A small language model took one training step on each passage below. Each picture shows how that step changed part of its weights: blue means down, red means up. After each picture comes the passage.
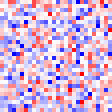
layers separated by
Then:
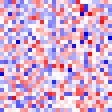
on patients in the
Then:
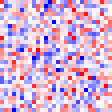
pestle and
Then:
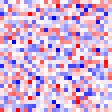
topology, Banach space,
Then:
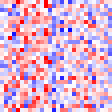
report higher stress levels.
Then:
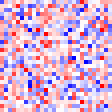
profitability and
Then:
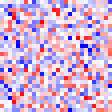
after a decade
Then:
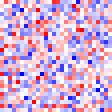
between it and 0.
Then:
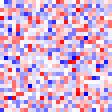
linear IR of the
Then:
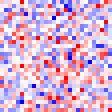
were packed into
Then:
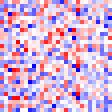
technology limits a fully
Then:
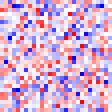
p - value Onset
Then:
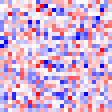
\right) dt \\
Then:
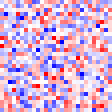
right inhaler
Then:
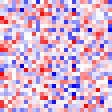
isolate distinct product categories
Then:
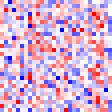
you deem fit to
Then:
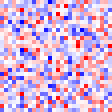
or both to provide
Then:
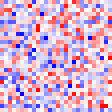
that was used in terms
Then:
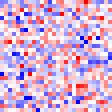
to the multivariate
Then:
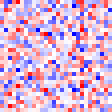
on training to training phase
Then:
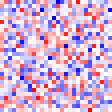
damage than benefit to
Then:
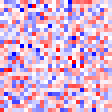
1-dimensional subspace of
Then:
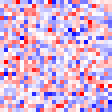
polynomial equations. It is
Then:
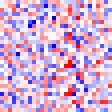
We recall that, in
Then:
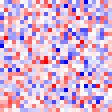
data using five techniques
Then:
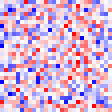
the stationary processes with almost
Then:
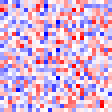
in Paris, 6
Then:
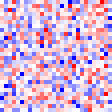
chloride and
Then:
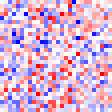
The CV value is
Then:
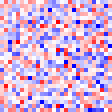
-\frac{\pi i
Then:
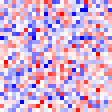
se ve rance is
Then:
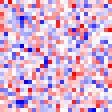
if they have the same
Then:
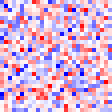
1 % magnesium
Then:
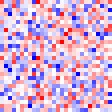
economy cannot be
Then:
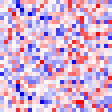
besides farming
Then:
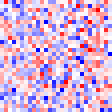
Scale total
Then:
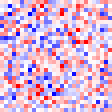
the profile less than
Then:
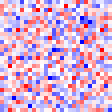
of forest tree
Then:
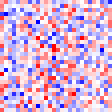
or AtCoder
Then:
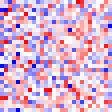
the next section are very
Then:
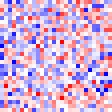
the cluster S can be
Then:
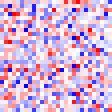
including a horizontal axis
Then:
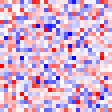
hydrogen and partially
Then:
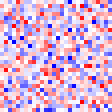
Infrastructures" and
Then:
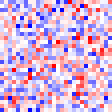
a unique minimum at the
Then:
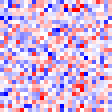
{Purity in
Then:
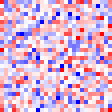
that it can be possible
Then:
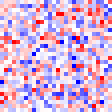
fixed at a constant independent
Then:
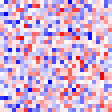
in Kerala's
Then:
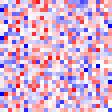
noise 3 System Model The
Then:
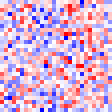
are $\alpha' =
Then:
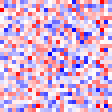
of Central and
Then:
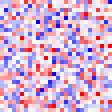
des lettres de
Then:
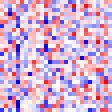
prepared directly from the
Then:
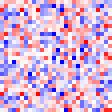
S.E. t
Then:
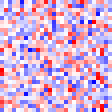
regarding the geological
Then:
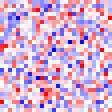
of what is termed
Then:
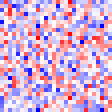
\Theta$ is a
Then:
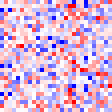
For more details,
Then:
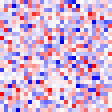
(\eta , \psi
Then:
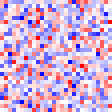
semistable if and only
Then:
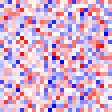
Most of the
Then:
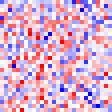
work is subsequently
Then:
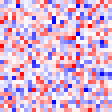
analysis of existing studies
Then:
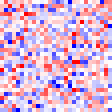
more compositions per
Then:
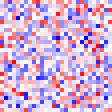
constant, so that the
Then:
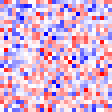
The greatest cause for
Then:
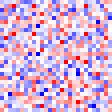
primitive solutions to the generalized
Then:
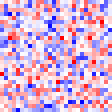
by different inversion
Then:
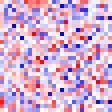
at 6 hours post
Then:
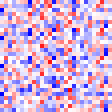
stochastic parameterization for
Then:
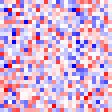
a small sphere.
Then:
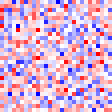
that lie inside this
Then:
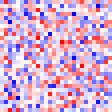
_e$ is employed
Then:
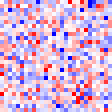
from soil, extract
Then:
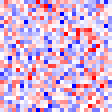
and $s\gg
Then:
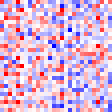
several operating scenario of
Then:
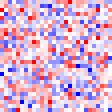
expectation. Statis.
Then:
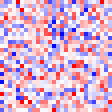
status of the study
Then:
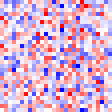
Farm Demo
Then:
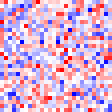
benefit that can be
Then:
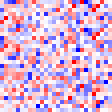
proof of statement 2.
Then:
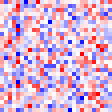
part \(\Gamma\) of
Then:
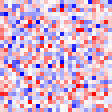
{\it Higher
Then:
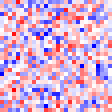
differences with respect to the
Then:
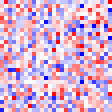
At the same time,
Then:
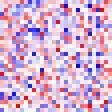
experimental results on Dataset
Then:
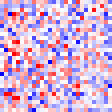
such a case is
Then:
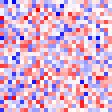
the anisotropy
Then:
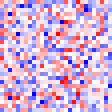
for detecting a
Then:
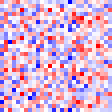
Accounting the
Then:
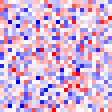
expected to differ
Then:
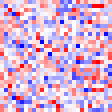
same time, or they
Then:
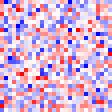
it can simulate the
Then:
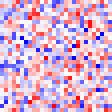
potential. The conceptual difference
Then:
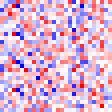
(maximal sequence of
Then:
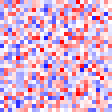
of the theorem is
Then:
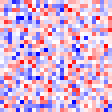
left adrenal
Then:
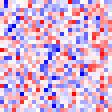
west coast of
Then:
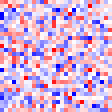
k\} \] coincides with
